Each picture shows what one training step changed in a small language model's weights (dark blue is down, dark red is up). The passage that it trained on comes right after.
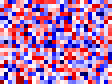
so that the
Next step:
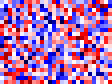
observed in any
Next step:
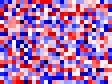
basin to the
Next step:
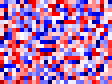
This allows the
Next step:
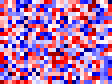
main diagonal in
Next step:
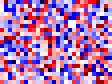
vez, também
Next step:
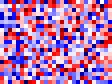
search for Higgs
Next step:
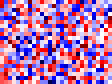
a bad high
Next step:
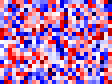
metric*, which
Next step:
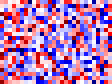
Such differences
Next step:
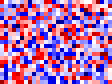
the following probable
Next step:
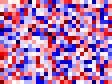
Such individual
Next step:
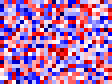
volta seus
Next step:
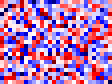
classified as
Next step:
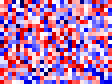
located at
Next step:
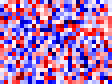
son posibles
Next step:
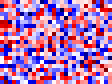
le mani che
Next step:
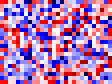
xos bulgan
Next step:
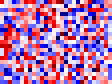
background field method
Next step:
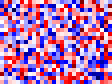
e quasi
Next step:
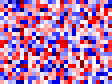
The category
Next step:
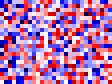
we propose to
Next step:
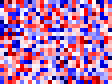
should be noted
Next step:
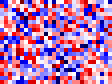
is the trace
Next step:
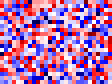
t \nonumber \\
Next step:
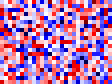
be present in these
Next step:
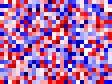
по две
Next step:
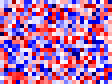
values for the variables
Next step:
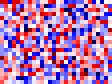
as reformas
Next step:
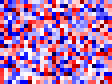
ou não o
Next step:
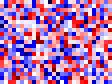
is calculated by
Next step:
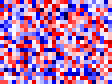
sole use of
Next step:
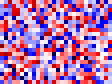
organization model
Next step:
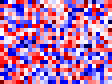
the band energy contribution
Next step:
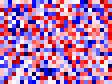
journal of
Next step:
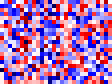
і осіб
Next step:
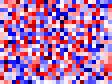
in Raum
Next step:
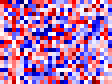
follows in Section
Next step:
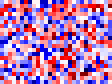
Let us run
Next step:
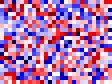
life in
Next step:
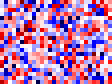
a random draw
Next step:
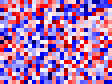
bu ular uchun
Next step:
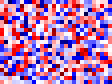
apply to the
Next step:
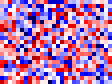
shown in the
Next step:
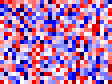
какой из
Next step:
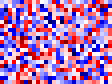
observed for the
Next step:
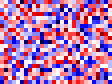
available access
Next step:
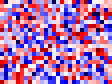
the momentum difference between
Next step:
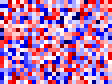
is clearly
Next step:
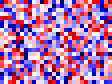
is, if we
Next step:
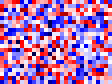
be the UV
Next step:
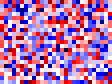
Rus, en
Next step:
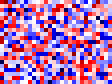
se debe al
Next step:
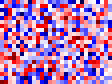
equations are completed
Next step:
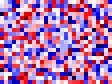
como também sobre os
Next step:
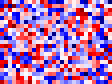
not, the
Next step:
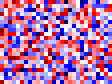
el enorme
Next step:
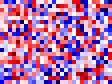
stability}. We
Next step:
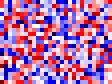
the will,
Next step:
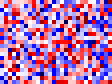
of modeling the
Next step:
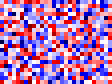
of the candidate
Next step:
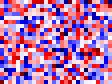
image should
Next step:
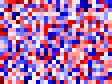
avesso a um
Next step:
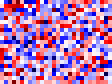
als auch
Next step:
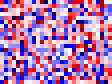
by vectors such
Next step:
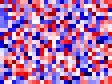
verifies that
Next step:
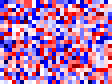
that are used to
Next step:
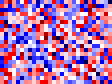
sich bei
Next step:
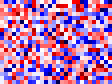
stability properties of
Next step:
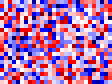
of Exeter,
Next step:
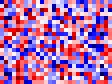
e de que o
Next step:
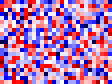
we consider the problem
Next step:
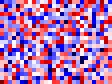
será dado
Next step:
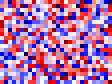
remains local and
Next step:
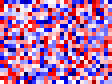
scalars $\hat
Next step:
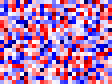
é especialmente
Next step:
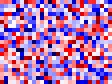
и целей
